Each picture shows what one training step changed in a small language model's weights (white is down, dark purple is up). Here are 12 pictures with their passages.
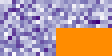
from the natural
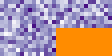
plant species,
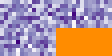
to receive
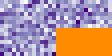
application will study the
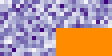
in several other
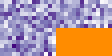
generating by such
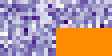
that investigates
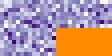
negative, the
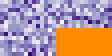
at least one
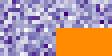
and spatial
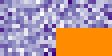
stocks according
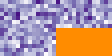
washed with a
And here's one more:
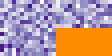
literature on
